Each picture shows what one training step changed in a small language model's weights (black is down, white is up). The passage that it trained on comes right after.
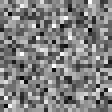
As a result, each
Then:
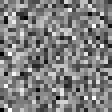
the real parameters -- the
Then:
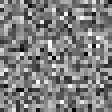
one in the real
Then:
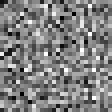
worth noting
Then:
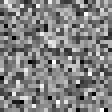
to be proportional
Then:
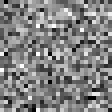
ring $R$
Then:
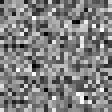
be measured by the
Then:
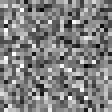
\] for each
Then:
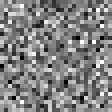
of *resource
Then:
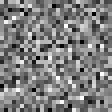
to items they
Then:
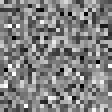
on $F$ and
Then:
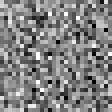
freedom of
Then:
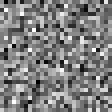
the V-band
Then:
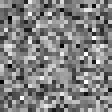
\R $ be defined
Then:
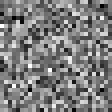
the complexity in the
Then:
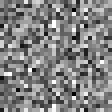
the mapping
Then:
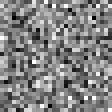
presentation of a
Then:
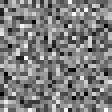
an evanescent
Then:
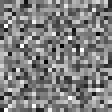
comparison see
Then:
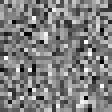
can be used to
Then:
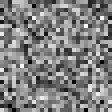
the characterization of
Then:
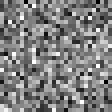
so far with equations
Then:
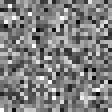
depend on $q$.
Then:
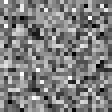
the elastic energy
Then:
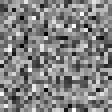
the twist by
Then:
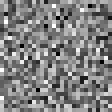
dimensions of meaning
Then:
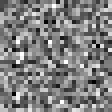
resistance, in
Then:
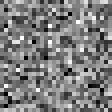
such as designs with
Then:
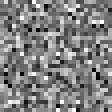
launch of
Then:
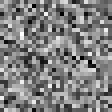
b for 4, and
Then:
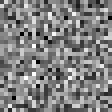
used (finite
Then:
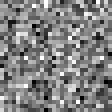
Tolebi d.,
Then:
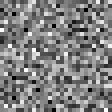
is complete.
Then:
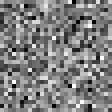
was compared to
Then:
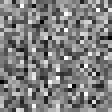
paper includes four
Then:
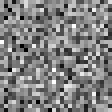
by the speed
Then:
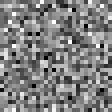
optimal control problem
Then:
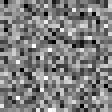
2O, and
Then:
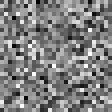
is characteristically different
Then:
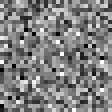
the statistical model
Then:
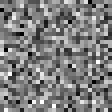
Then the distance
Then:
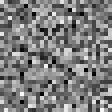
from our global
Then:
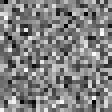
of steps that the
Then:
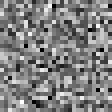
\toprule method
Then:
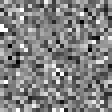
$x$ waits
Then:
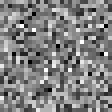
: The proportions
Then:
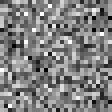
socialization of
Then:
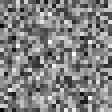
the text in its
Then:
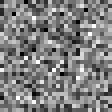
be solved by a
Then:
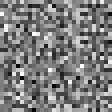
and without PC
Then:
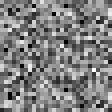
Table 5.
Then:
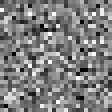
music but there
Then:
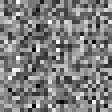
which represents the number
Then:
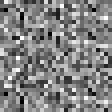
which yields a
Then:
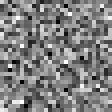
United Nations
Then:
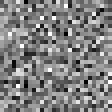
length. To do
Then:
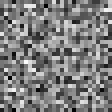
the left hand
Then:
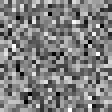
\item We construct
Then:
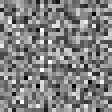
– from material
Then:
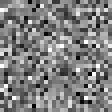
that time by the
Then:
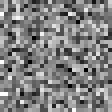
of the respondents
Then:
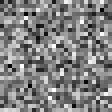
the constants.
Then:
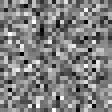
if it satisfies the
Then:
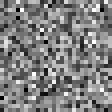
coordinates, and
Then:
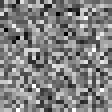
the outer density
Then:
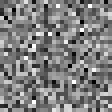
and combustion
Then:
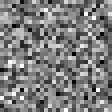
the typical
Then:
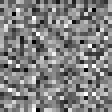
are explained
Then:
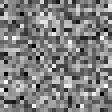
this, what does
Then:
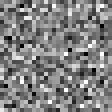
J Bioinform
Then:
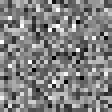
monitors and
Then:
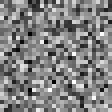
the effect of
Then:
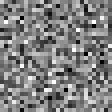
final shape
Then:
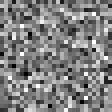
2) using a standard
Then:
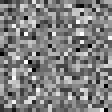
{\bf transport
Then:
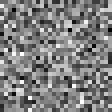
also significant compared to
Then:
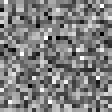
an key role
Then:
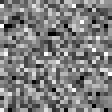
is dustless,
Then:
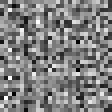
adults should
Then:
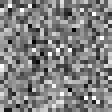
previous value of
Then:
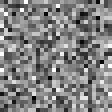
then plotting
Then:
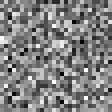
as the public
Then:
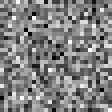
or an {\em
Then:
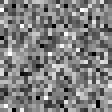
the neutron
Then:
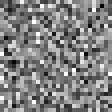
matter system
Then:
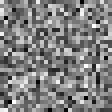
from the Hubble
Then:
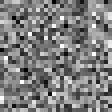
extensions for
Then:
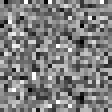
describe different properties of
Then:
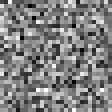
the robot
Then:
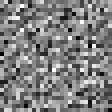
not a perfect
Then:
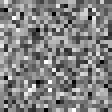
the medium
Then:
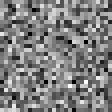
of the spatial
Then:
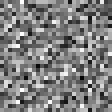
not a zero
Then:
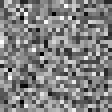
neither the
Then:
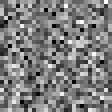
the MSSM
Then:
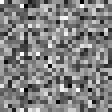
reduce to the case
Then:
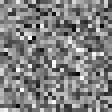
device. The
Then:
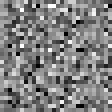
the SCC of
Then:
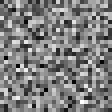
the density due to the
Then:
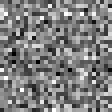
coverage set
